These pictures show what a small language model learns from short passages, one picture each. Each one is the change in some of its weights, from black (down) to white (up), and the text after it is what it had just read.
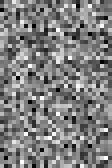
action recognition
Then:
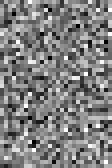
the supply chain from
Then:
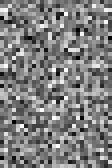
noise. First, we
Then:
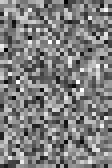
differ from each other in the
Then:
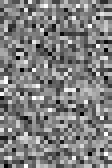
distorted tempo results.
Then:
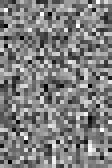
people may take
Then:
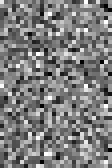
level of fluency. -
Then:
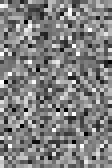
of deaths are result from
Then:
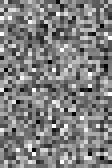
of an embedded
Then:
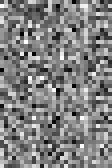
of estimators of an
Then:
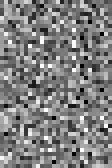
be estimated with the use of
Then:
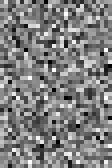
indicates that indeed the
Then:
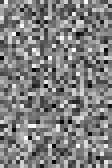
new records, and
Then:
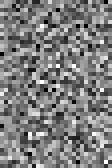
Clinical study of
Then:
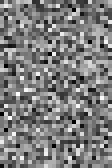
topics managed by the
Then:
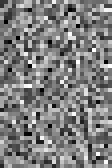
its antiemetic effect
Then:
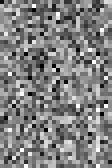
equal to zero.
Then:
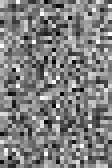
as the components used demonstrated
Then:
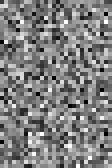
and different degree of
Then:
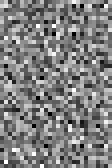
costs as the difference between
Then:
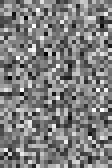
USG abdomen
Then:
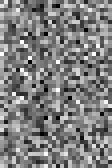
that can satisfy all
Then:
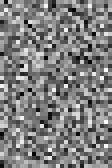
R. Sundara,
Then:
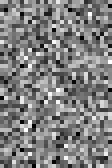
learning models have accurately
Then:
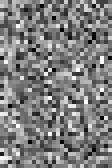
a more comprehensive and
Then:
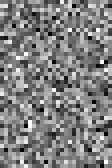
13 different categories
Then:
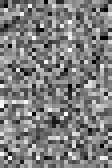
The ferromagnetic
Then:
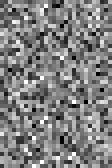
the effectiveness of
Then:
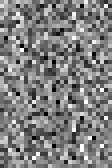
the country, with a specific
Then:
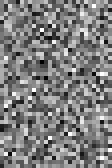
scattering. Some other
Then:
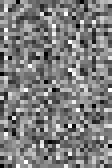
Thus, we detected
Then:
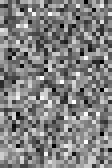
from the inside view of
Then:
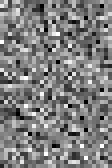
that the distance between the
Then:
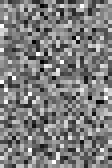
(Calculated for only
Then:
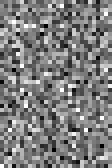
the blades from only one
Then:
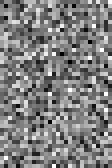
brief visits
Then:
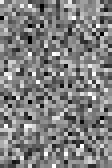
occupation in the single
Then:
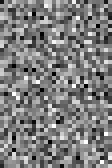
Delft. Such a
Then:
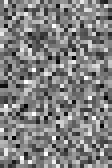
are distributed in the following
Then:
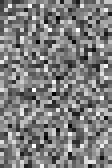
At all aperture
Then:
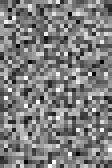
These rights enable
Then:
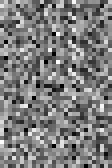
the research conducted on the
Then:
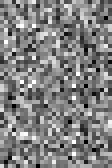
is switched,
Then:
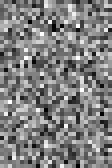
at Omerelu,
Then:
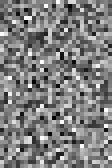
of bacterial infections
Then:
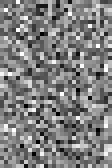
final products (figure
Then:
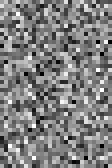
the physical consequences of
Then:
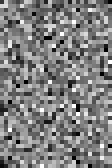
and approaches. These
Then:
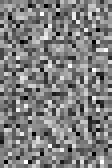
Kerr anti-de
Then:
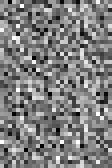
EM, with a score
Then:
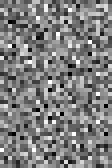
deriving network weights
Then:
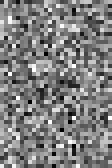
incompressible fluid
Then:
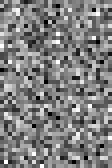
remark that the difference between
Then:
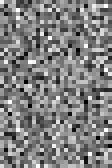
unknotted chains
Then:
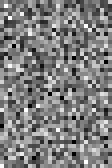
effect to be visible
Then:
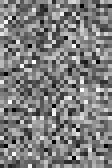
in terms of increasing thermal
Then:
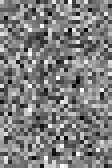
of biological factors such as
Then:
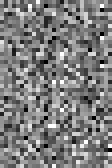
black hole solutions
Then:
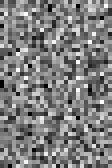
takeover In this study,
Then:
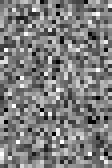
and managed revision
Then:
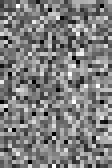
rationalistic approach, derived
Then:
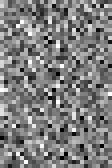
on the angular power spectrum
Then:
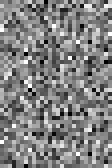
as can also be seen from
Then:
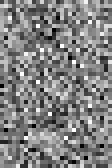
requires the development of more
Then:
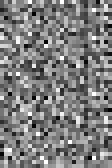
she or he should be
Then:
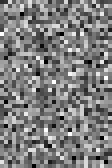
such as in classes 1,
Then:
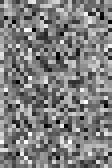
and agile methodologies are
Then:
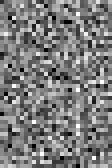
IRAC-1 and
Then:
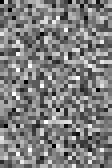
the value from above the cut
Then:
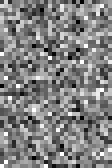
to provide all developments in
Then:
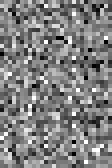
It is also worth
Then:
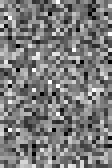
logically link to.
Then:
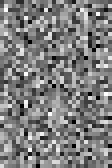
anisotropy of the
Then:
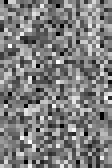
efforts resulted in the
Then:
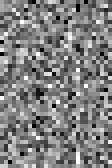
See what words
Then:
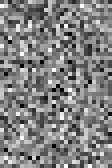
of abstract quality.
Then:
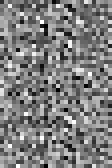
English subject to
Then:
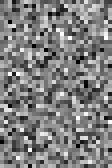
modern achievements in
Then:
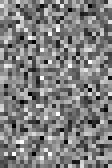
the global economy
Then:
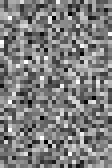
services, thus driving
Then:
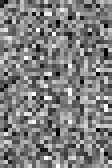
transient phases in the
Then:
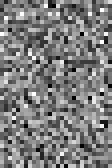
of a materials resonant
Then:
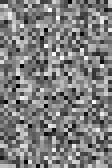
culture, as it is
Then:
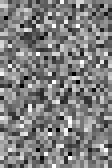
choice of the contraction
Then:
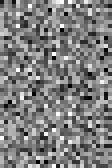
monitored in situ
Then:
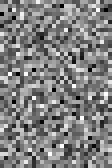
for the purpose of
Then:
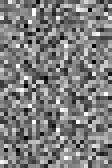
frequency of panoramic
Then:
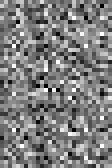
all the four cases, the
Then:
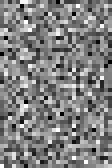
maternal healthcare
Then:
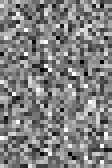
the delivery of that
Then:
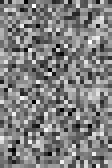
SW methods tend to
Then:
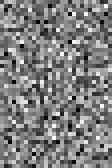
2030, enabling the
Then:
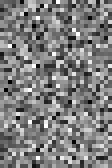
derive the gaussian
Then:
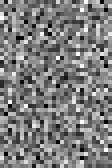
floorplan, and
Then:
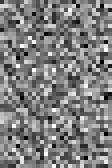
and the under-developed
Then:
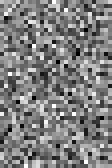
stars have a thin
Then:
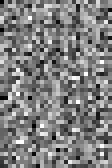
the translucent gel
